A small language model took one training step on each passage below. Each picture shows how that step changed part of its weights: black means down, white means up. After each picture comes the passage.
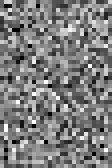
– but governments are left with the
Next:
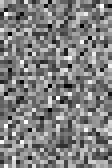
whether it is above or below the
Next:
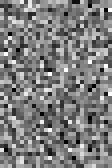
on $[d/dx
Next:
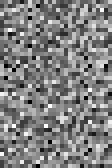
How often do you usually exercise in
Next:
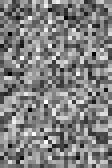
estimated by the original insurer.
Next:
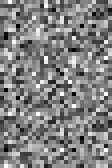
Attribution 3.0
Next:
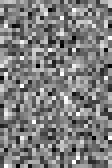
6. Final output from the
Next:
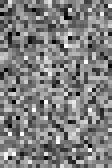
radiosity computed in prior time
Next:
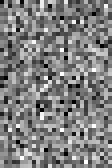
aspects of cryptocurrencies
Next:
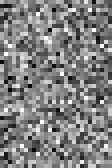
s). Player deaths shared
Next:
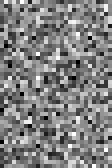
samples, design and manufacturing report.
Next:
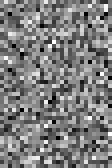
structures responsible for human motor functions.
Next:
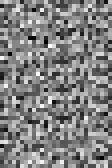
the tool named “Introduction”
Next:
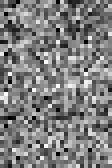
difficulty which may shadow
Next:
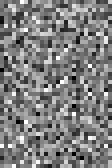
primary experiments which were represented by time
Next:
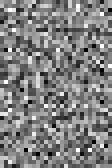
reducing mortality of BC.
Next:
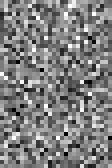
that liberalization policies and
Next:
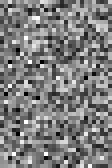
history of disturbances in upper or
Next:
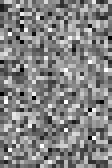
moving with v_{max}
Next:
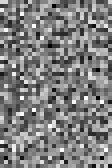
calls the parallel representations:
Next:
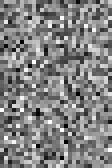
glass. Dent Mater.
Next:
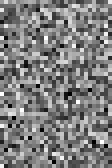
data. The EOSC services simplified
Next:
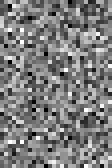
Planck's Constant
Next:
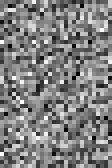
market share. One important aspect in
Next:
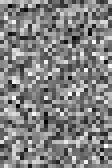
of IOV Research in the
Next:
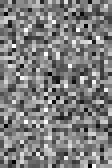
after festivals became a
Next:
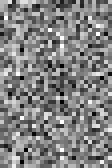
Inventing the EU as a
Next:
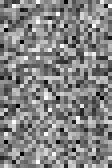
five days. Dill treatment significantly
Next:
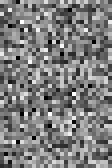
needs. Preliminary use
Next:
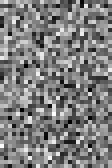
the research, it can be concluded
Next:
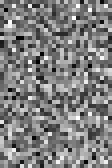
generate profit from its business
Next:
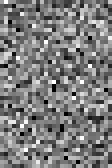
His goal is to bring them
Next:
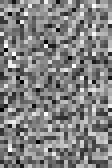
found and used for modulating the
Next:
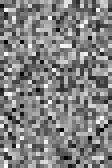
lead a healthy lifestyle,
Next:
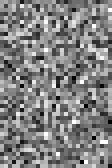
cause some errors. These errors are
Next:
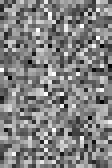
identified a total of 334 children
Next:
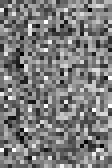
is analyzed more detail differences between regions
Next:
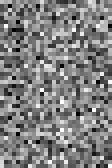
on the recommendation. The collected
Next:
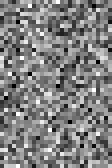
used as a nuclear reactor
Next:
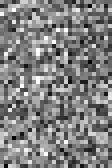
same season. Although solar powered
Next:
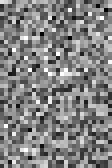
an extent that it would be
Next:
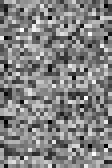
5 km/h. Analysis of
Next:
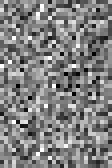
S3. DNA sequencing validation
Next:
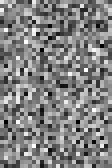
Cloning of transporter
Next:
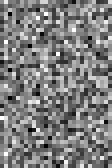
part in functions, that it is
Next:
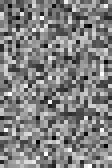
pragmatics of linguistic
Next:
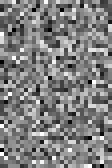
forward-looking piece
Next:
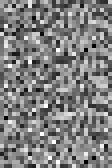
involves determining where the list will be
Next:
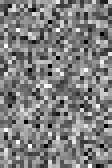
than 5 years of age, with
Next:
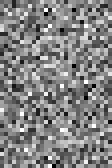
incorporation of deuterium
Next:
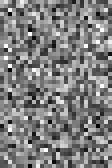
decision to publish, or preparation
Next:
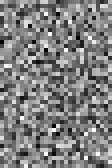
in different ways by the help of
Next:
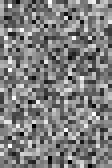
Standard that may be used Actor
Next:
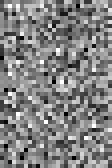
whereas the voyage to
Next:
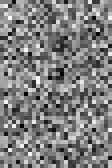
toughness on that of its
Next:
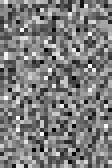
data, it has been sorted
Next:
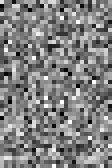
high- 79 impact chronic pain
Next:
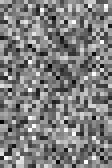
of posterior approach for cage
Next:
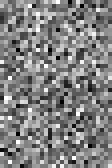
be used to analyze the data.
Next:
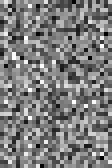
of and exploiting of deep
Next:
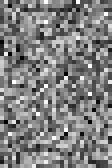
study aimed to establish which interventions are
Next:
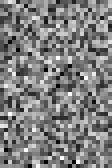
area. The interface between these two
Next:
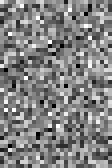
to unlock the potential for
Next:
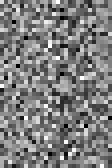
an increased risk of tumour
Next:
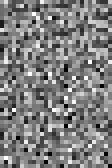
the development and funding of digital systems
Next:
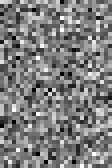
literature of drug-blood Direct
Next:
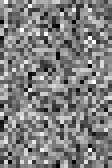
classification system, revealed that the
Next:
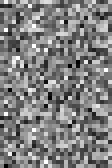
case of this study, the data
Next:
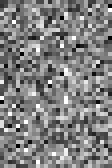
lines using japonica
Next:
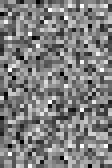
one respondent, vaccine demand
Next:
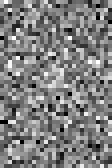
are known to contribute to these biological
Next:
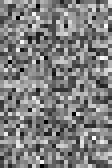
process. The Studies on the international
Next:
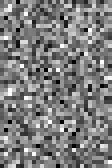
yield. Zeigler and
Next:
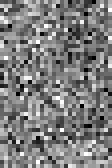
at achieving predetermined
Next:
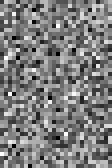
community building and educational concepts. The
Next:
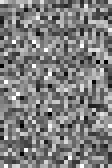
the aspects with a great influence on
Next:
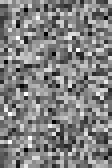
the Economic Assessment of Cybersecurity,”
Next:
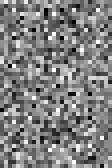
particle- particle interactions and,
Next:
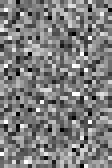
lamotrigine in
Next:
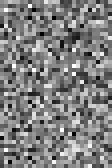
boost, Pulse
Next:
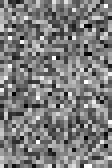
map of Vineyard
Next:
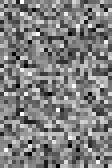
care home settings, where early
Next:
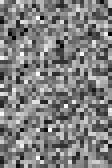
the CRM to support smaller
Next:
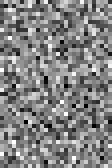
contribute to the protection of coastal
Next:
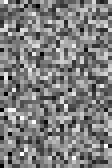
dynamic mapping and the qualitative behaviour from
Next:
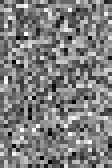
2024). The climate is characterised
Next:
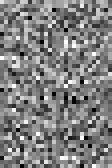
lymphocyte ratio.
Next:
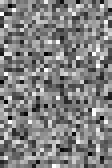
c-GMP. Functional
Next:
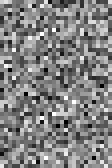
are determined by the construction of
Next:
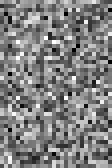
nerve damage. Additionally,
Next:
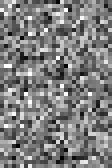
aimed at determining the Effect of Using
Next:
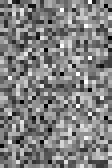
Article: Suprpto
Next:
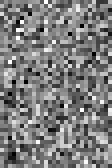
shown in Table 1. These data
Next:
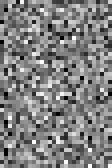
Test steps Actual test steps
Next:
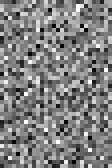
measurements described by using ASTAP
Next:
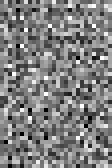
rapidly. Thereafter, drug
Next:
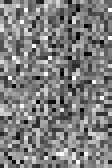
of PC₆₁BM
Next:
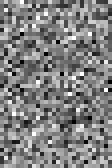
boys and girls schools
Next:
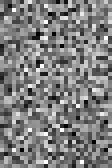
form nanocomposites,
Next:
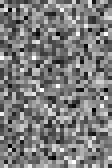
Inertial sensor placed on
